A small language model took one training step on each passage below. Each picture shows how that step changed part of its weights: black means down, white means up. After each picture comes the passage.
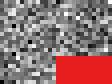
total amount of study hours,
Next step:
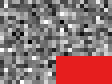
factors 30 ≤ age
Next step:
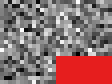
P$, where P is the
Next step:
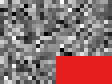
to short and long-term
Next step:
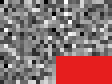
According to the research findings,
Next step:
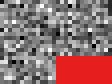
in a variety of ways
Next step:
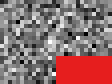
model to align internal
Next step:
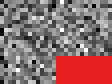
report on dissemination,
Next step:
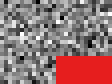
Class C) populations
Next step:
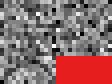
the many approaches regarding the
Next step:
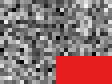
enhance career satisfaction and
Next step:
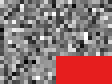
peers. Family
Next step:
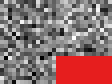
from sinkage location)
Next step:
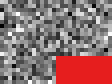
Presenting a common
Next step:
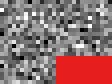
bright, white
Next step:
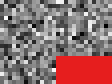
and acetic (5
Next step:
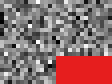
the yearly park
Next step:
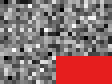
large, irregular
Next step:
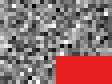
Author Contribution
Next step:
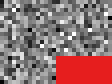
for agreement using the
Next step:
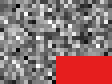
at rest in Women
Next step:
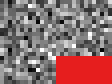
soil stabilization can
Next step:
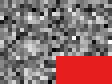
that the voltage applied on
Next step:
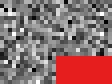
Furthermore, the accuracy of
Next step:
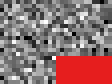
composition was established by the
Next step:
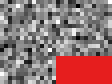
created using Agisoft
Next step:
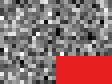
where have you faced more
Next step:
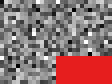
institutions and mechanisms for the
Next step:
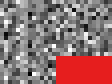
than 4096 features. For
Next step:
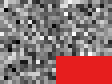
peer review: 1
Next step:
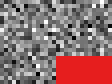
compounds in mitochondrial electron
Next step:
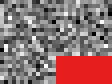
Health facility 37
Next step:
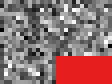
problems they face and make
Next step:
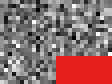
P , or uniform
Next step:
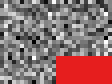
decrease in rate with increase
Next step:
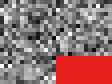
excess staple
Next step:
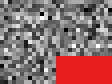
selected as the best target.
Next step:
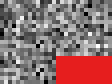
in wear activities. It
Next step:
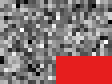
per the Body Mass
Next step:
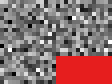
the Miro interactive
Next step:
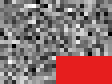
small-time t .
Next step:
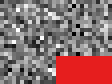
presents the EMC
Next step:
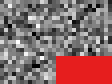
should be on new way of
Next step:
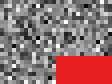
pods used for the
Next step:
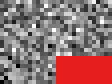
addition, some PAH
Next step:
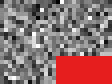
assessment and collection cannot be made
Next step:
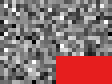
determined whether medical history and
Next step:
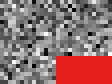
from the blend of
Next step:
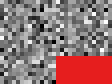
[Raffel et
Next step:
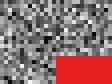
figure 5(b4)
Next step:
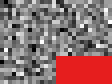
is enumerated in
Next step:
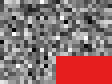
on service delivery. In
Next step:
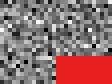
phases in the reduced
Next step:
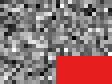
greater than bone. This
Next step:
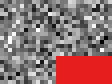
A.; Moura,
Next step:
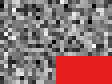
of the changes and developments
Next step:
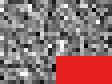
crucial factor. Research shows
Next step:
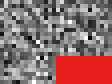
an outcome. This research
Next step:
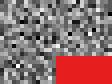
two main principles for organizing
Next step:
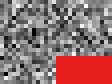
mass per square meter
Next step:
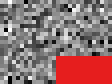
it must be coherent
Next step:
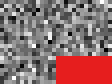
constants for the key
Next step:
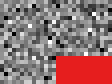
the increase of forward
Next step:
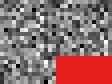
4. The effect of
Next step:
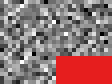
surrounding environment to
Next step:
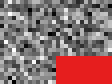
violence. In other
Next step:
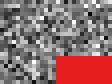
same temperature and then at
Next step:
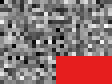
it above the music,
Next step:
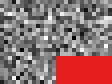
order to create the actual
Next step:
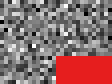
no conflicts of
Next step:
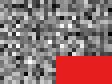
As a result, medical or
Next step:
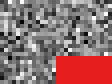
Research and Innovation
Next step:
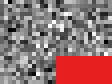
City". The
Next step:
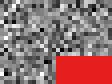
not, according to some
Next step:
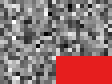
to distilled water
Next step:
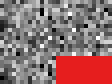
Note, however, that
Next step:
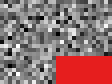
and object placement cannot be
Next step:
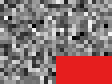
and acetic acid.
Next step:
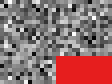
point hedonic scale and
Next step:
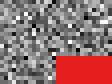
parameters for this phenomenon
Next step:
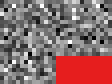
nuclei and
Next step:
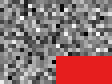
types, shapes,
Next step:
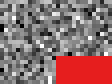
minimize pain in order to
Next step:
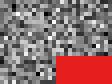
in a Tertiary
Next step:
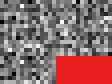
environmental state variables (due
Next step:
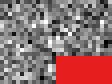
treatment was extended to indicators
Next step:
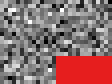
pollution is a product
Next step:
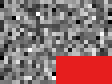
the workflow and each of
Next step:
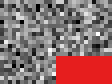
changes in the structure and organization
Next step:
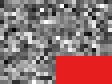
field of morphology. This
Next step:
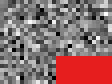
heterogeneous and
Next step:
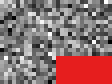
suitable bands for secondary
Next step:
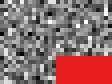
“21st green engineering
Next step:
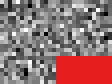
Delta States. The
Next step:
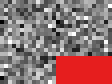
Image Processing and
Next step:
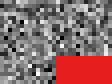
operation. The purpose of the
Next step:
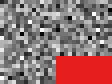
the FUJI
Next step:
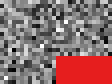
reliable for predicting
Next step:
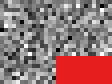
building to meet the requirement
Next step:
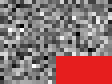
Given the outcome of
